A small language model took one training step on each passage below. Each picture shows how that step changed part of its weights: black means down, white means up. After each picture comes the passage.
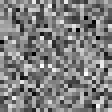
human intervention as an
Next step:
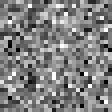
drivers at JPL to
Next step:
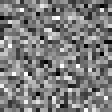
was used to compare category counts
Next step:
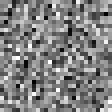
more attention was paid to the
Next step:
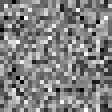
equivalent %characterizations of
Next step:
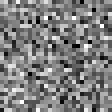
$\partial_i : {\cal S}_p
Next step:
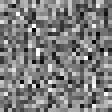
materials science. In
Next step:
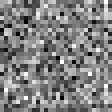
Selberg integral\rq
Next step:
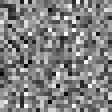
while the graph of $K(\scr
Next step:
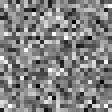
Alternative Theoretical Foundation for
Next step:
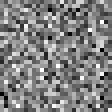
of the series. But the
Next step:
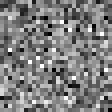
is naturally limited to
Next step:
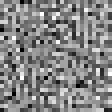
minor correction as compared to
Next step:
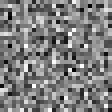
restriction from $S$ to
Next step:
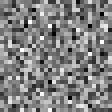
Thus, given the importance of Theorem
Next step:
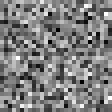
X $ in a corresponding interval. \item
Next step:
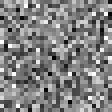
and below $\nu_{\xi}$ is the
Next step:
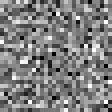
basic tool to solve linear
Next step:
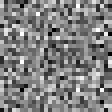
& full & late & full &
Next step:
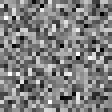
the Wilson loop there is no
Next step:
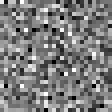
\end{proof} \section{Tight
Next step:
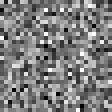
\end{gather*} The equation
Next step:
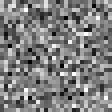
the vector (\ref{spanweig}).
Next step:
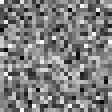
H_1}t$ for which we have
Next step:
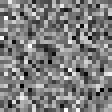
\vecu. $ If $\langle
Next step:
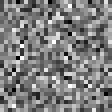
been known for many years
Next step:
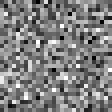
in our Lie transform methods. These
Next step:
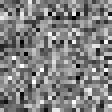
its main approaches studies functions defined
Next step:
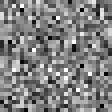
equations with such properties is unique up to left
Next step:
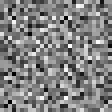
^{8+}$ ions produced by
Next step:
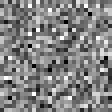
width, even in the presence of
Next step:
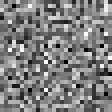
not been decreased for 3
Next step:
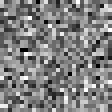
quite different, indicating different levels
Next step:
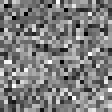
\rangle _{1}\right) \left(
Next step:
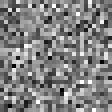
the window on the timeline step
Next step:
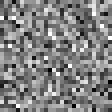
satisfies (27) for all
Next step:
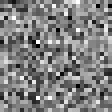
sufficiently large tuning parameter
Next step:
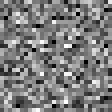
area law of the black hole
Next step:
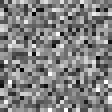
in the field $H < H_c$.
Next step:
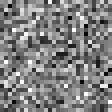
can be expanded within
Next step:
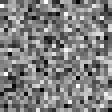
gas---typically the trap
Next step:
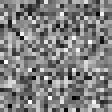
numerical procedure is also able to
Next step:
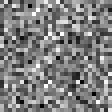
divisor of $q+1$
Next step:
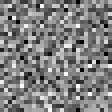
though the correct thing to
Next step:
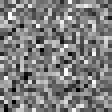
the $d_{xy}$ orbital may
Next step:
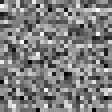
method for generating training data for
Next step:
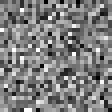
solution to this problem as it appears in
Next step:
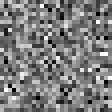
{\em hybrid} since they contain
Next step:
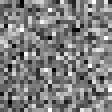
all have the same character. The above
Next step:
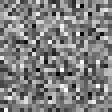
outside of the polarization plane,
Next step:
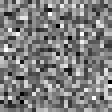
tensor. In a local coordinate
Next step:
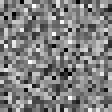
plan to publicly release
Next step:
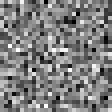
to the calculation of on-shell
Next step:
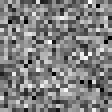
in each frame of $\Xmat$.
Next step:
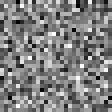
structures have been applied in
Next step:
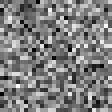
for conformity that makes its relation
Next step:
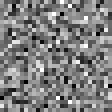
real that happens to be a
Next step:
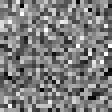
and in circumstellar
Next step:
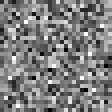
Herr \cite{G H} and
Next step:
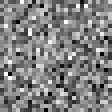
triangle inequality that prevents
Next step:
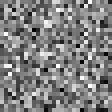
The inverse inclusion follows from the fact that
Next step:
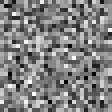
for a given World Ball and
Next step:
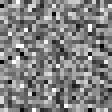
\leftarrow \la B \ra
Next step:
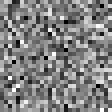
bias voltage and sample
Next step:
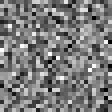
$< 10$ nm) because the
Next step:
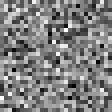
procedure for $\IPL$ that
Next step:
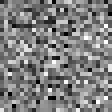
of $G$-\rpo s for
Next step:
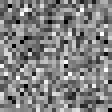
over all the propagating modes in
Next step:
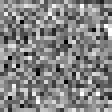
in the non-commutative case,
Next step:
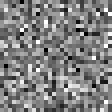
textbooks about Mathieu
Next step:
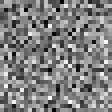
\}$, it follows $f(b)
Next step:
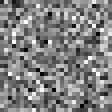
subalgebra ${\frak n} \subset
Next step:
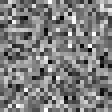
versions of the SOR method have
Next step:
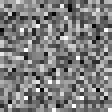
developing mapping of
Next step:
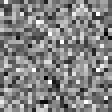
positive answer to the fourth
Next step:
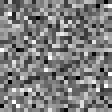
of the sky, culminating
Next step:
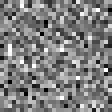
target nuclei. %
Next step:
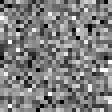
analysis provided discrimination of
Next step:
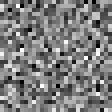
system is characterized by system parameters and not by
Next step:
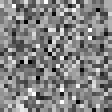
\uparrow}=0$ since the
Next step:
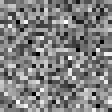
y T\'ecnica y de
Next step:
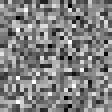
describe the electron distortion in
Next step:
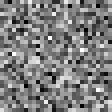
time of their occurrence. Then
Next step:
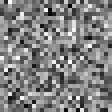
\end{equation} where $W$ is
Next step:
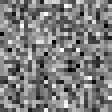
also be noted that changing the
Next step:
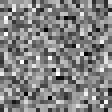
change the monodromies by pure
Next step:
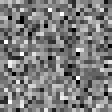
Simons Foundation grant
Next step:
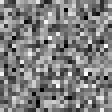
We say that the projective variety
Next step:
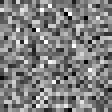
choosing between DiD,
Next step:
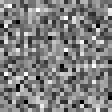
the SMBH changes the DM
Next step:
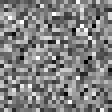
data. In the scattering
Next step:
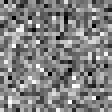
is the~wavenumber.
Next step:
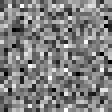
any labeled graph. Then we show that
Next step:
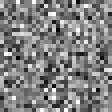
al. proposed a Mixup model as
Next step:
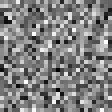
$\mathcal S$. \end{other}
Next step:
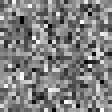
induced by $\alpha$. (To make
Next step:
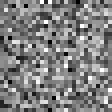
reduce coupling impedance,
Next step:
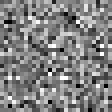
behavior. It then removes
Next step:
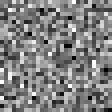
line is formed in a narrow
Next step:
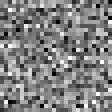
meaning is formed; instead of
